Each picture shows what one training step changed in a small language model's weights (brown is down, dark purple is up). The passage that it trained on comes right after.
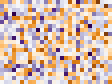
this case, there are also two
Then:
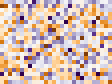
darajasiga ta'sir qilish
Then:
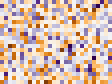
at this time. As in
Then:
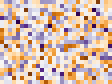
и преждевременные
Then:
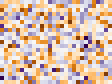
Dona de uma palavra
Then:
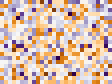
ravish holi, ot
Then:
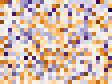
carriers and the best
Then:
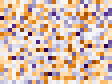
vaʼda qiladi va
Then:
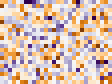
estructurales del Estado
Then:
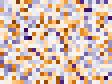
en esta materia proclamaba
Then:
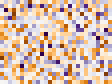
single-photon qutrit
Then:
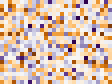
Ularning ichki yuzasi
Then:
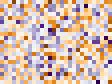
bilan bog'liq bo'lgan
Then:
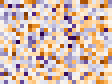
The results and recommendations
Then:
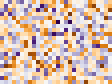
exact CNOT gates}
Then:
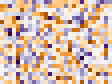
revela de momento que
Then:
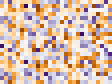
G C A C 2.
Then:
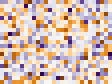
high precision of the thermal polarization
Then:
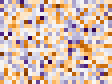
number of DSCs, we
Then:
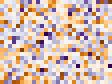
defect clusters involving correlated disorder
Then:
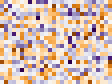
would e.g.\ be the
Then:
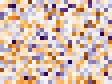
pressure scale height. Convective
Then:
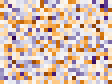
through linear translation stages,
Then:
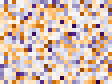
particular the finite density gap equation
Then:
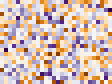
politikalarına karşı
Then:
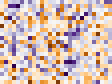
the kind hospitality
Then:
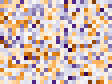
table since one can think of
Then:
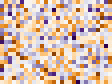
evolução do campo de
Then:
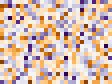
Estas duas capitais
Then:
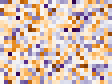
3D offline visualizations
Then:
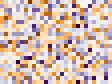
a formação docente: a formação
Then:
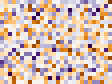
could be taken as one of the
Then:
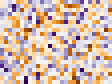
interior (Plano
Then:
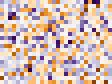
momentum is conserved only in the
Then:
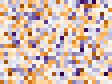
3 about the convergence (or
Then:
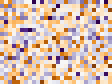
faol ishtiroki bolaning
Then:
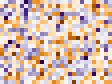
dann. SNi:
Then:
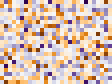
ko‘payishi ayrim
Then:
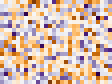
в Казахстане
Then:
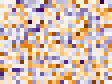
counting, we exclude
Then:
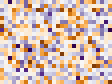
pag-unawa at
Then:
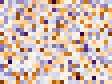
locking schemes offer
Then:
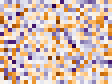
which coincides with the radius
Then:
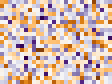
late-time rate of growth
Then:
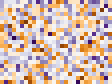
from 1 to 4 and from 4
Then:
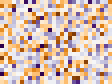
tovushning o'zi
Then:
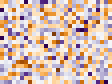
parameter for values of $a$
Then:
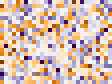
Real-time face capture
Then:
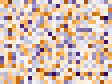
energetika va
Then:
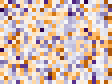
eLISA, which is
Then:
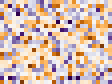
and has previously been realized for
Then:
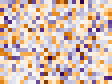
harus mempunyai
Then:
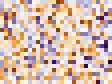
1. Берека В.
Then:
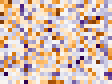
Amankulovich, iqtisodiyot
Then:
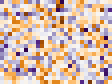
as a pair (rather than
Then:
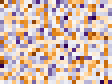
and grow faster than that
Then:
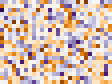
la salud de gran
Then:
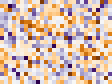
excitation increases with increasing effective temperature
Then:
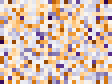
davlat texnika universiteti
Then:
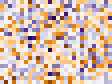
dignidade da pessoa
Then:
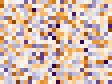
Delež odvečnih
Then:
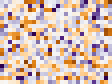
\gg k_{\parallel}$.
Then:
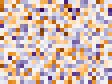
обучения учащихся
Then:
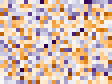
6), the statistically significant effect
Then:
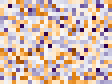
in personalized search and other
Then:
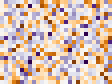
has now been realised through a
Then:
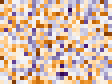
evidence supporting the propagation of
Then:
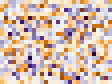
renúncias de receitas e
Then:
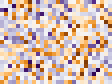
has been tilted. While
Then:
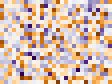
scalable multi-beam
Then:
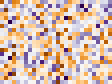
Nucl. Phys. {\bf
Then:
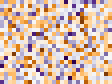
Comparing our results, we
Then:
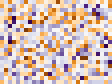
в гражданском
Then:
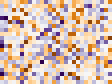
вищому навчальному
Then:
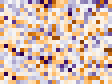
ensures data protection and increases
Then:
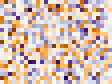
$\Delta\phi \simeq
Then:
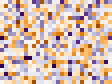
the general structure of the system of
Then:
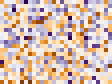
density stratification are included. Our
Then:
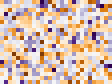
GW were provided by combined
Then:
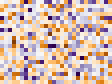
localitate și va fi
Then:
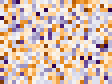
omillarga ma'lum bir
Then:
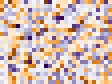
Function Virtualization and
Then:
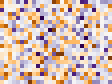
jarayon mashaqqatli
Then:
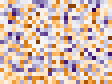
by the Leaver's solutions
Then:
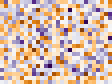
supported by the new microscopic calculations
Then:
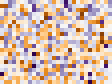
estudantes do projeto a realização
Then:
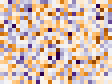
proteins, fatty
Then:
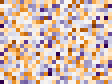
Шаповала» за
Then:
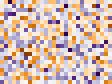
of each line is given in the
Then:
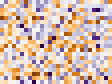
лежащие в
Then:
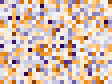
aggregates thus implies the
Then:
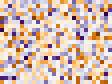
a koronavírus
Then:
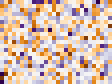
and altitude above horizon at
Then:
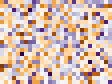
to consider the differences between the final
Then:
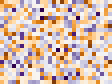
творческого сознания
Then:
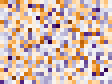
області у липні і
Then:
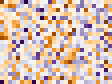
показывает, что по
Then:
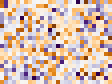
Xalq ta'limi
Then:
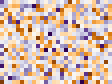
Phys. \textbf{85}
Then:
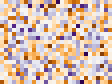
una mejor comprensión
